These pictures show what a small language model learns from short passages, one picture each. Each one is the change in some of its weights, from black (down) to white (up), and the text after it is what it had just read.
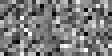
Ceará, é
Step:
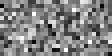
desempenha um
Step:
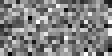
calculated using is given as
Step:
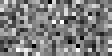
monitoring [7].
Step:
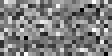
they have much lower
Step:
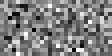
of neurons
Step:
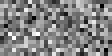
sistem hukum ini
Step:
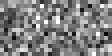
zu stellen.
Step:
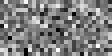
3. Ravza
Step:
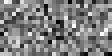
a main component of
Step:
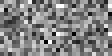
practical limitation is
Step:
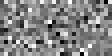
challenge, we develop a
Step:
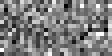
specific crimes mentioned
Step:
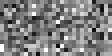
de aprendizagem, que
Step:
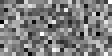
rate of 5 cases per
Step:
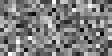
la definen como
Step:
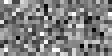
a 520 personas
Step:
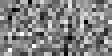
holati va banklar
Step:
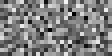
the class was a social
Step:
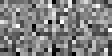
qilingan harajarlari
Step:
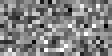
service groups and administrative
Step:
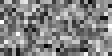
nós neste
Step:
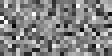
The search for
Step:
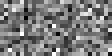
and TOTRAM
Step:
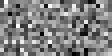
дух. Key
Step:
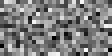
important information in which this
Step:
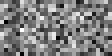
– Department of
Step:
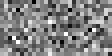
when looking at the
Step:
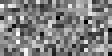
directo. Las
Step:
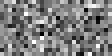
that distribution losses
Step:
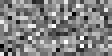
the world GDP
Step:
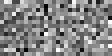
a qualidade de vida
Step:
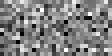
um veículo,
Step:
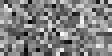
less common, most
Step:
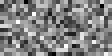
Age of household
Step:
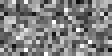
manifestar alguna
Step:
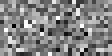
adjusted to the
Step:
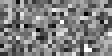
surgical removal
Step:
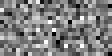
которая была не
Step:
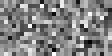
і мовою,
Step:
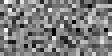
to national gender equality
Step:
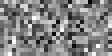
данной статье
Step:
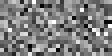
these panicles were
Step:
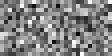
Apply the LDA
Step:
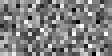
professionals. 3.
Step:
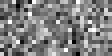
prática e conforme
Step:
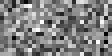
in Patients with
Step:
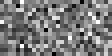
clean and maintain
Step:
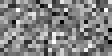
search theory. There
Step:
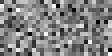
EBVs associated
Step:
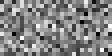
Tyagi M.,
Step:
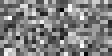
are not available, it
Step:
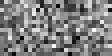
os desafios e
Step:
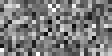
taux élevé
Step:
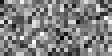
test. P values of
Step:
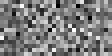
government. With this his
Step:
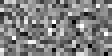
biri ularni
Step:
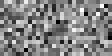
relações com a
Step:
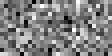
Practices for
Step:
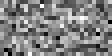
по правилу
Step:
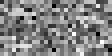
підходу. У
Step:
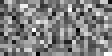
it and the mixture
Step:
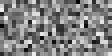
occurs following a
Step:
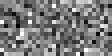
me recuerda a
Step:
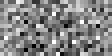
doses in preventing
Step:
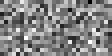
temps le concept de
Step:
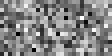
da família
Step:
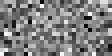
achieve sustainability, as
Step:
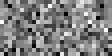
„nechasi ...
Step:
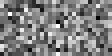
Global bee interaction
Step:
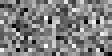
10 g atoms of
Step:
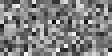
menen birge,
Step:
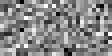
jalb etish
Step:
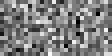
particularly the socio-economic
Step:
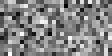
there is no significant relationship
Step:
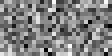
various concentrations of added
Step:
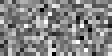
Hacksaw et al
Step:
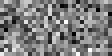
in public day secondary
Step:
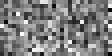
describes the extent
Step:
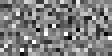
forestry were
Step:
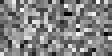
lack of data to
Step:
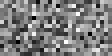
collaboration. En ce qui
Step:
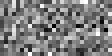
aspects. The article also
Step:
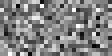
крупнейших на
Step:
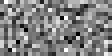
to the electric field
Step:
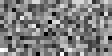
Videos stand out
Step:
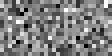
the temperature exceeded
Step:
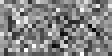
Mascia, S.
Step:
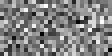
optimum response was
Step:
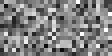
with Riyadh
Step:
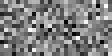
situation. This fact
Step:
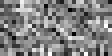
figura 21,
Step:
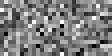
of the European Union.
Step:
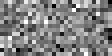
der jeweiligen
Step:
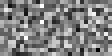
achieving high essay
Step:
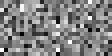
pedagogik jarayon va uning
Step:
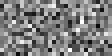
partir de ou com as
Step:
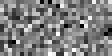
service, the authors
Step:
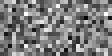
that silence gave
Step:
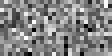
of the gold standard
